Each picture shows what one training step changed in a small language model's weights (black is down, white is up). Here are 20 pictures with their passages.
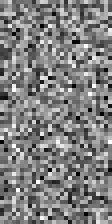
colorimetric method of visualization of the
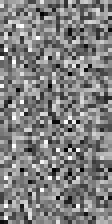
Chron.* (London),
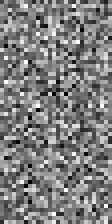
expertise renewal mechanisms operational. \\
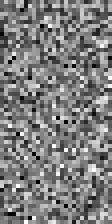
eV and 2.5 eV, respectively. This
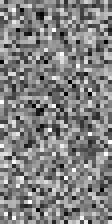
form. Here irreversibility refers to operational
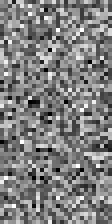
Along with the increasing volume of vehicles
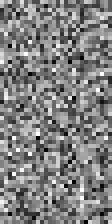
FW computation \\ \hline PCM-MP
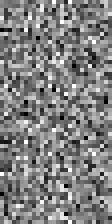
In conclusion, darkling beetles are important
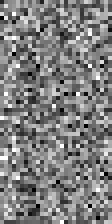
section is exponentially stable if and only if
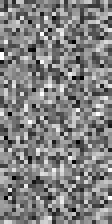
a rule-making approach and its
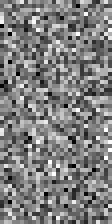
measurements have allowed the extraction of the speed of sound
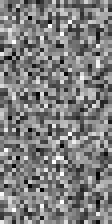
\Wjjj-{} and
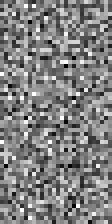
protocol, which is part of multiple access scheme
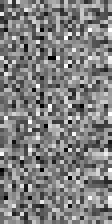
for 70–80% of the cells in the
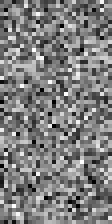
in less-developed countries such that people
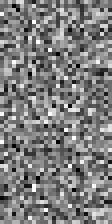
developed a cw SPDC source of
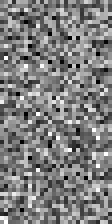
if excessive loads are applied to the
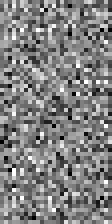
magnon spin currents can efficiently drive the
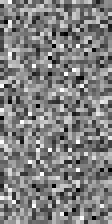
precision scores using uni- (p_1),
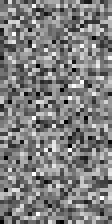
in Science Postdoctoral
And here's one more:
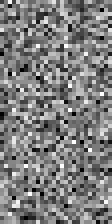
cent. of the Eddington luminosity if
